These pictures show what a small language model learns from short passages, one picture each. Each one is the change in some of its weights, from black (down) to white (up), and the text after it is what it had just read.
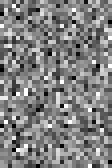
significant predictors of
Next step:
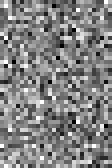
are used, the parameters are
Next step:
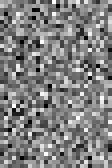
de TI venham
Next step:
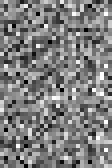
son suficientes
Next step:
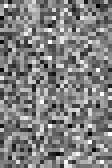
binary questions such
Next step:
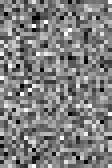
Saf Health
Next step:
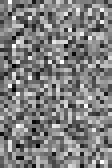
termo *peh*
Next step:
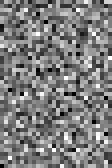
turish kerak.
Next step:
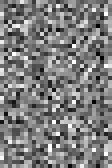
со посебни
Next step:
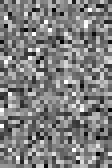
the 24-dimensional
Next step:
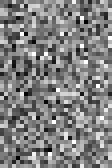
pedestres entre
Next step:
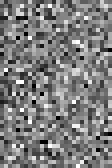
los pacientes de la
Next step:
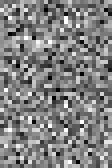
finite. In the remaining
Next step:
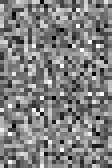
\end{align*} So
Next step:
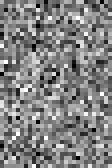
Primary data Table
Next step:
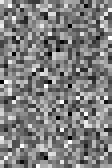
abuse of notation,
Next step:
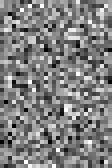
a variety of birth
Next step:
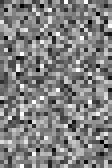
de passada nos
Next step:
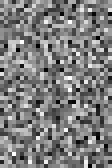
us consider the surface defined by
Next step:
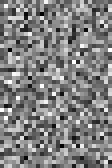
state institutions
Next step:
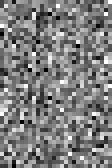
Pick a natural number
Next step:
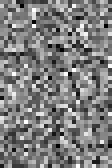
by replacing the function
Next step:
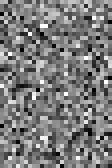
attitude is an
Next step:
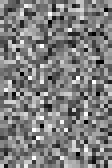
of $n$ we only show
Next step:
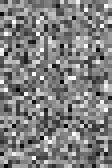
has always been a
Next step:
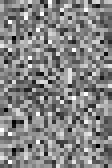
as \begin{align}
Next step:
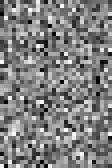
section four, and finally
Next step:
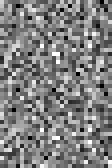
R, G, and B
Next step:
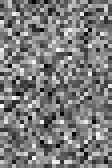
totale lengte,
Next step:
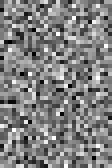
respeitar o tempo
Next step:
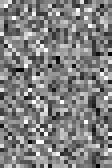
that in fact, they have an
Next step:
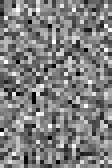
with only four species
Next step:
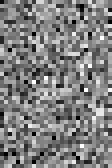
T10 Sesuai
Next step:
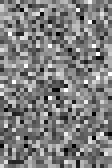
search for molecular
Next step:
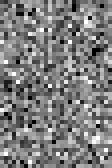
with sufficiently smooth
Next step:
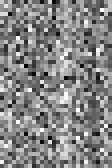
contained in the set of
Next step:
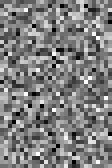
exposure chronic
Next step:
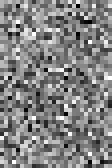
uning ayrim
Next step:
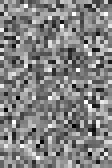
demonstrated that the
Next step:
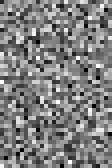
do parceiro e
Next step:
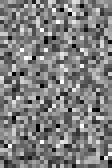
gap within structured and
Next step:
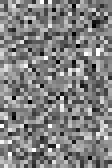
also performed independently and
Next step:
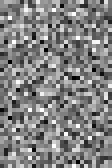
digital yang digunakan
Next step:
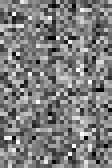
discrete energy curves using
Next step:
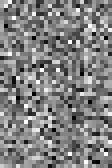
that its symmetric about
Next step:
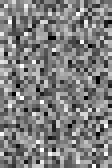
explicitly because one
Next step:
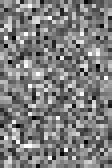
infection. The patients
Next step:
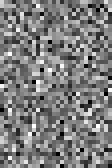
$k$ is not an
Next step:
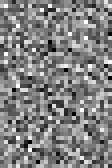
this value proposition with a group
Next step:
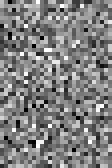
facilities that will
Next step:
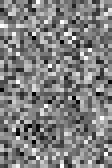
neighbors LL
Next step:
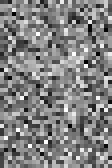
in a right inverse
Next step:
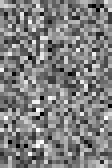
$S$ is the stock
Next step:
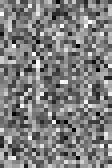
Public regulation is
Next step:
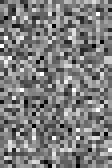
the above filtration of
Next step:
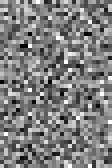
mean velocity
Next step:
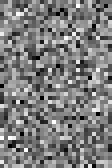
durch andersartige
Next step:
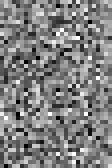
writing produced as part
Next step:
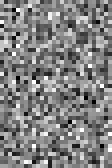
Translated by
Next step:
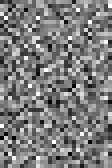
Übersicht zu
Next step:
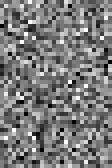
arguments (see
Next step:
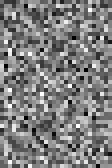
solution problem correspond to critical
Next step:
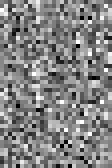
supporting its practical
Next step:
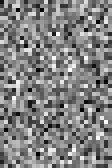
sovne på
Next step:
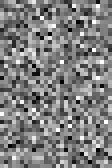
Oriá MOB.
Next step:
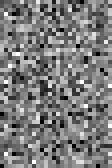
й навчального
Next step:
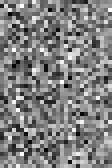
history outside
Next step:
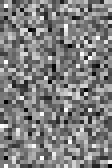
a stock of information,
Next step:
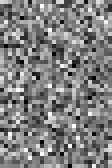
exists a family $\langle
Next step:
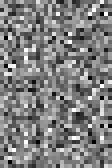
знания: от
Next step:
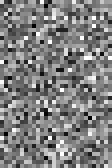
was co-developed in
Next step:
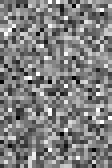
the agriculture sector
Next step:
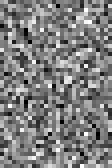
a fixed maximal
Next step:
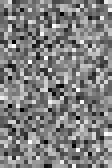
Way of the Cross in
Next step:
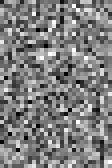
for Türkiye and
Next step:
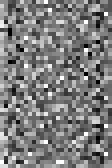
текста. В
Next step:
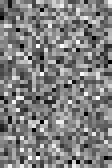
human capacities
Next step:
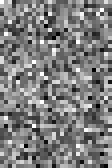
result, the total cost
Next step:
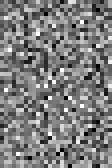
using internal resources and
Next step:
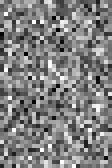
nerve stimulation
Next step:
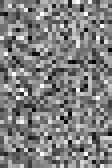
we do not want more
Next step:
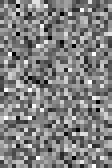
effects associated with
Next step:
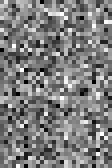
in layer 1;
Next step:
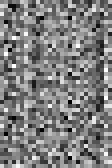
и пятому
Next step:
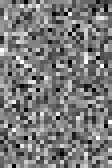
at room temperature
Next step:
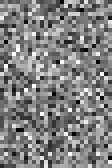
integrity in diverse
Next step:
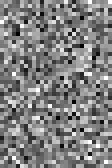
cell imaging, and
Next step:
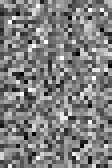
This amounts to
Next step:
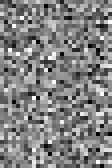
а принимает
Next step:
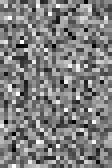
a prior method could
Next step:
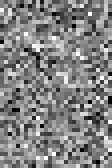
inversion is given by the
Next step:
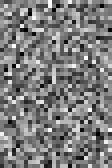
and failure of any
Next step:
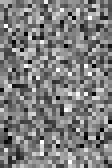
a 30 días,
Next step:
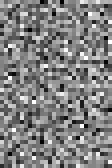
} \leq \epsilon n =
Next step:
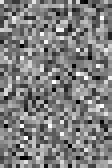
family and past and
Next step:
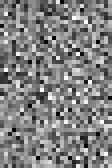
que las universidades de
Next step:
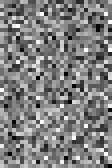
следствия и
